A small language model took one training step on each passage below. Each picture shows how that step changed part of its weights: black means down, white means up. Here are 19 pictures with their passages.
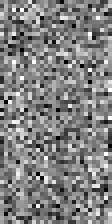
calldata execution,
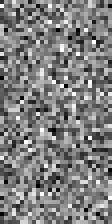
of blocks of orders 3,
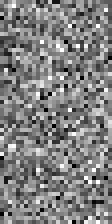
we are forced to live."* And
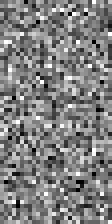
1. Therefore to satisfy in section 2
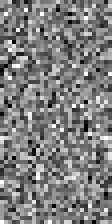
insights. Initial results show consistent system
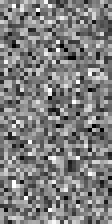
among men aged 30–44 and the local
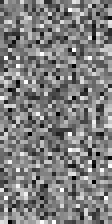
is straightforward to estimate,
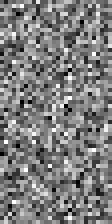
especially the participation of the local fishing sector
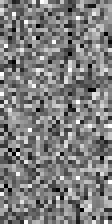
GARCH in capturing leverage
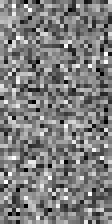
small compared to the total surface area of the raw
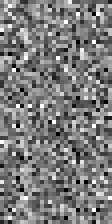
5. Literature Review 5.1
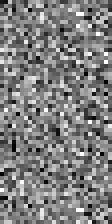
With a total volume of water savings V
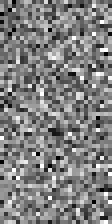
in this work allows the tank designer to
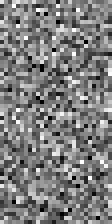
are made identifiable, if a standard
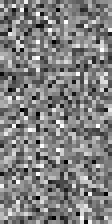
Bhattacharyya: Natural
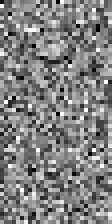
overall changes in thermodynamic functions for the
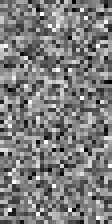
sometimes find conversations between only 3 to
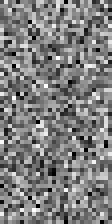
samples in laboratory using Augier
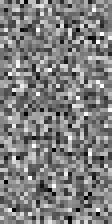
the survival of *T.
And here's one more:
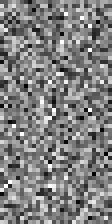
development of rural tourism can create job
